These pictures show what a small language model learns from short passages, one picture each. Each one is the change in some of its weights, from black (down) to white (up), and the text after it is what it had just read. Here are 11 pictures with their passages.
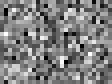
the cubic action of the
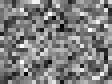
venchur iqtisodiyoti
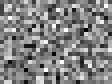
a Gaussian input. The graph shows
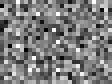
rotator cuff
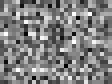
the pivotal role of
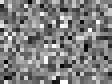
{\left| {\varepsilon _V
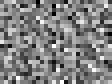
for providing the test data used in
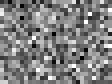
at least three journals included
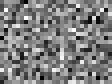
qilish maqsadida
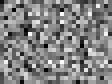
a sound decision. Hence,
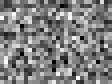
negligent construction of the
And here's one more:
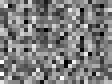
relative orientation of the
